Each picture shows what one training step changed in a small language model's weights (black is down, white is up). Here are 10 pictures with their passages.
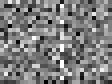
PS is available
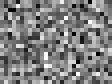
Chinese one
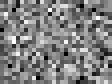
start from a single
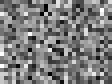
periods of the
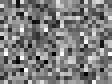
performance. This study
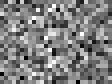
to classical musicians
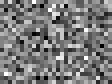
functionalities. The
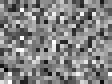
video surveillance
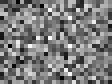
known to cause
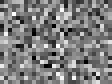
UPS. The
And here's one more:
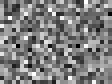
motion of water,
